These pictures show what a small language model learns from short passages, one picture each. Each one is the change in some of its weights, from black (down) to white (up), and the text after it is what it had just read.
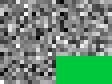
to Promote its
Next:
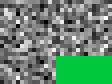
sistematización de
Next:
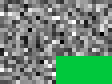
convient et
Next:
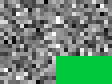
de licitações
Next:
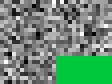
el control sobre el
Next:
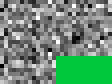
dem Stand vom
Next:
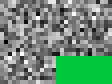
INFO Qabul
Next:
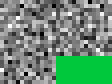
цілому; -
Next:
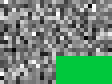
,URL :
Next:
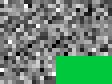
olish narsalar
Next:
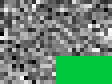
2 baravarga
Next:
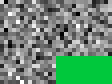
in import operations,
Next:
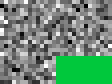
sendo encontradas
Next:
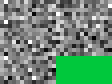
maar impliceert
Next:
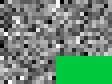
qismini tashkil
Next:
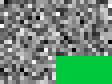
manera y no es
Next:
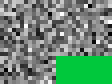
del Valle de
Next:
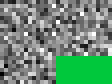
formação humana e
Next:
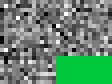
management digital
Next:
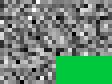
berishga imkon
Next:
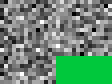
pessoas estão
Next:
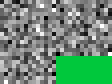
иных социальных
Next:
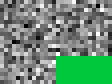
un acercamiento
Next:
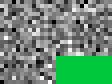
for Klavier
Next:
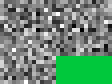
*Cogent Social
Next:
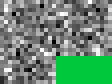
для очищення
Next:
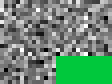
sof usulda
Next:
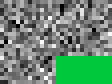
de soi, de le
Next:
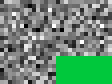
РЭ. Эта
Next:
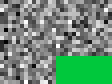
чего она
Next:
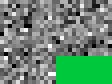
que, aunque se
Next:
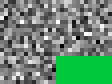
т/га) по
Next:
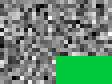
esta tonalidade
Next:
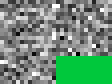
as transformações
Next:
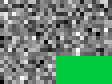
survival of
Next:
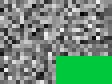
ganancias y
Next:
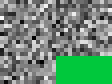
(verde), para
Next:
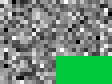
допомогу від
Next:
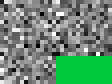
из первых и
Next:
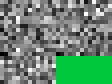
distribution of
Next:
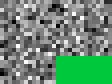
minimumining pul
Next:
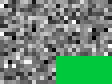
toda sociedad
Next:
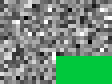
a (León
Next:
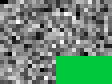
el estudiantado
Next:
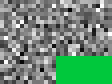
frequência se
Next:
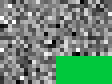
проектите по
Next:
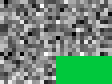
марказлар ва
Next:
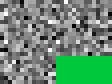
сохранять и
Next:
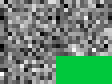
foizini tashkil
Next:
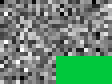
de la mujer en
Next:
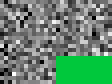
tutsa), u
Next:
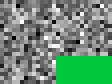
a percepção que
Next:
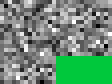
los factores
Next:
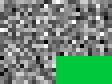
ta to jeden z
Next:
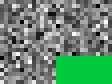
la tercera de las
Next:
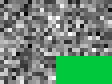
за захист
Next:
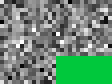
strategies and social
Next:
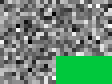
года, из
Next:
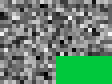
- Ota-onalar
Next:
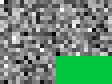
and writers of
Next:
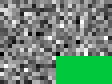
collector in
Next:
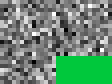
undan tashqarida
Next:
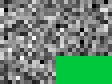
in the study of
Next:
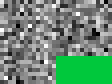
preciso ter em
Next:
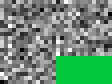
с утерей,
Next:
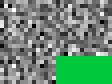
muhim komponenti,
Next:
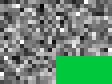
созданные в
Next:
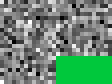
pastlar va rang
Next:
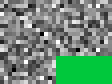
licenciante o
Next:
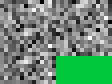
die Methode der
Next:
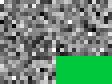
жизни через
